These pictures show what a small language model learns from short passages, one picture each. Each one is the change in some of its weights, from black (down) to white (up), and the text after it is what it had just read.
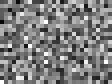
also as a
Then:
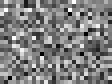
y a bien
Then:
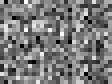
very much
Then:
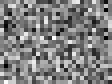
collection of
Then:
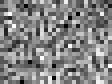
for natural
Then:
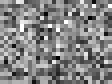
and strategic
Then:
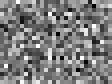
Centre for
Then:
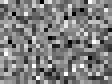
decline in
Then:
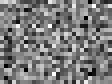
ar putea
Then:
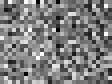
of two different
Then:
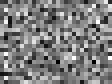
related to
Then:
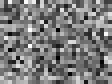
of the learning
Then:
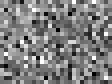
of consonants
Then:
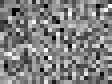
realizar uma
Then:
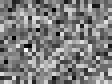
II yang
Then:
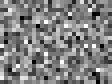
effect size
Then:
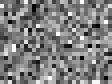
doubt as
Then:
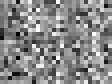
and then
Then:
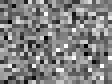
is a VH
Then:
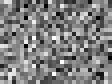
all age
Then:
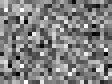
longer than
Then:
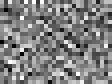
of Higher
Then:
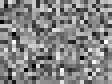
in addition
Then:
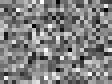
resistance to
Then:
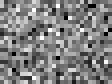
offerto la
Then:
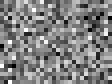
mas, no
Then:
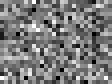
then $n
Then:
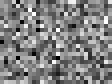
and systems
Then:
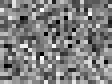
of ozone
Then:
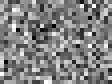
qualities that
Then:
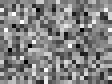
la demande
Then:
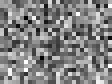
for high profile
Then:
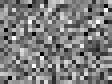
y el resto
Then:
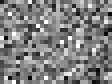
must possess
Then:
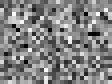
la investigación y
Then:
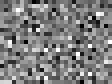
15 sessões
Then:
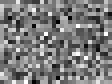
investors and
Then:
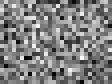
adoption of
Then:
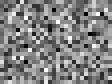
la acción y
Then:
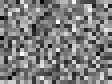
for these, based
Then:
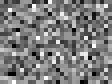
hundred and
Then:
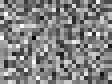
real case study.
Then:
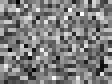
the DED
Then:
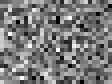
kam ish
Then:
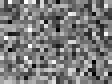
of the weight
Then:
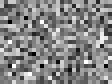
the presence of
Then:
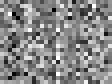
and reveal
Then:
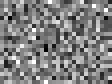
countries of
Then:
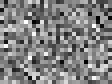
human or the
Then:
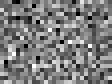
interaction with
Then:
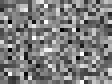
1 FTE
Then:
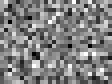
SB2 than
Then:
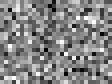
do gerador
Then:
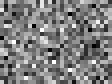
out his
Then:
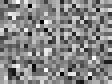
to minimize
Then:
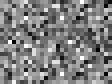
underlies the
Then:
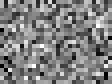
for various
